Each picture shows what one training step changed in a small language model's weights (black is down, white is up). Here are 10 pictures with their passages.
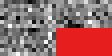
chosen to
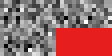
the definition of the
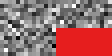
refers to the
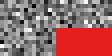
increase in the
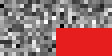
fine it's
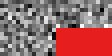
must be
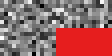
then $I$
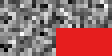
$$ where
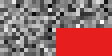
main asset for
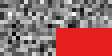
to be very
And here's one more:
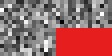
second equations
